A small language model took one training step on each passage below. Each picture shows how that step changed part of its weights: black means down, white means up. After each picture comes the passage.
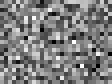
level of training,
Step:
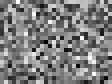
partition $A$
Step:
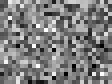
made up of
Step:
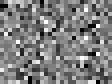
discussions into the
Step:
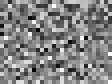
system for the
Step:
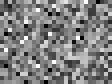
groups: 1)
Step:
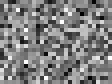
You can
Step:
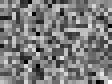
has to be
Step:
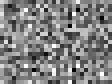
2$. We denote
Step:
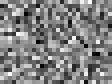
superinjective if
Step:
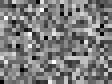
F$ exists such
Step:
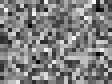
haze and
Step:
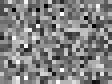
four crucial
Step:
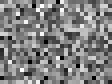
The novelty
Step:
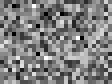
of numbers} Let
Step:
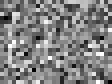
with respect to the
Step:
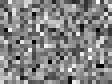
better serve their
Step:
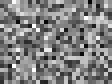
ecological study of
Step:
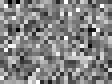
ever. With
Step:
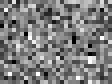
Let us fix the
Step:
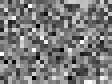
Since $\pi$
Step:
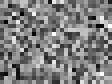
need to state the
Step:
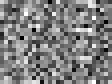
metric $g$.
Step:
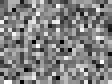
is. In both
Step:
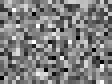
the research communities
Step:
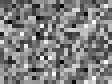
a positive integer is
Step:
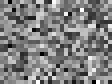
sign system. In
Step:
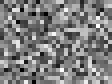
consequently call
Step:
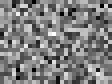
diffeomorphic to
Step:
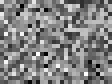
active against
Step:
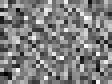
natural interaction with
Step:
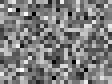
we obtain the estimate
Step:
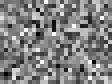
vary with
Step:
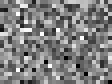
loss was significantly associated
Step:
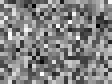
multivariable analysis
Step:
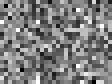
for rapid
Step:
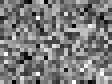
appears to
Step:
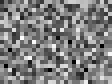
we test the following
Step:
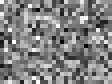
and preventive
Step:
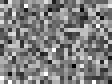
see how this can
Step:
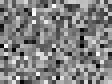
paper is based on
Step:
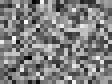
all positive weights
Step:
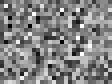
seconds since
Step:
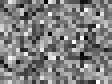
express their
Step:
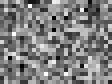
activity information for power
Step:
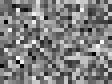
products techniques,
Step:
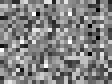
derivative on the
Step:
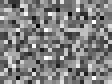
of the Lemma
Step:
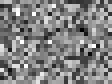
linear, specific &
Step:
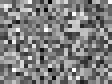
of people who
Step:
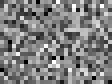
that the EC contains
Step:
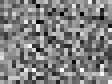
has been achieved
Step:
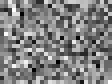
they are below the
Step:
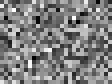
and leaf length
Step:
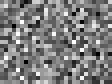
temperatures (which
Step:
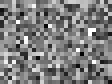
An almost contact
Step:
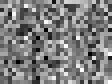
can be easily
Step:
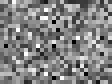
resource for
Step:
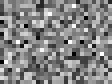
\quad s
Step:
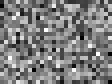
representation of the
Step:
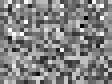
high temperature gas
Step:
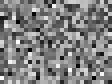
to the control group
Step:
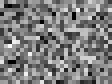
if every element of
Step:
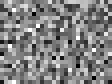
the medium for
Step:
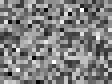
variance, which
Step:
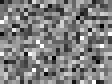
Next, we
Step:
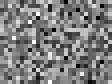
serving efficiency
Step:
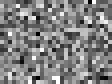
loosened by
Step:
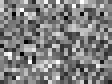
is fulfilled
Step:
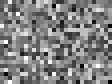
production associated with reduction
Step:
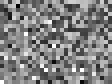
and $L$
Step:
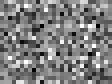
poses the
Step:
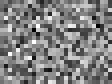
coupon test
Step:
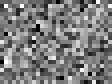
$\kappa \leq
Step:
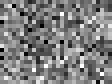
special fiber
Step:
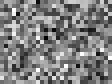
all patients.
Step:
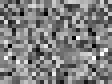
Note that $q
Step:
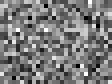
of interface conditions
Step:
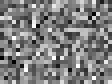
the base case of
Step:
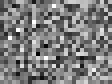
case of formula
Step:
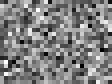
series must have the
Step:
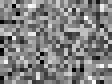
State Space
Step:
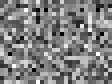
the contractible
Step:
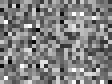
$\mathcal W$
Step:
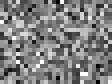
the real-time
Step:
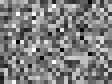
recently, learning
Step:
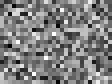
variant of the
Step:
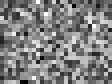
decline and concern
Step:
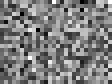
definition of valid state
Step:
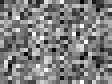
we can assure
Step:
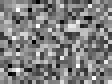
the fall of
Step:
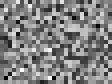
and three for
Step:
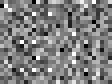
\cdots \wedge
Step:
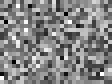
global temperature on
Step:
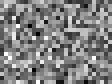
so that the
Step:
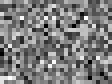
Our focus in
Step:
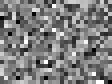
to a vertex
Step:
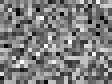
Curves in
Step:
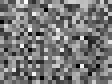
maximum value of
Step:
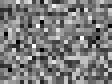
scale of market.
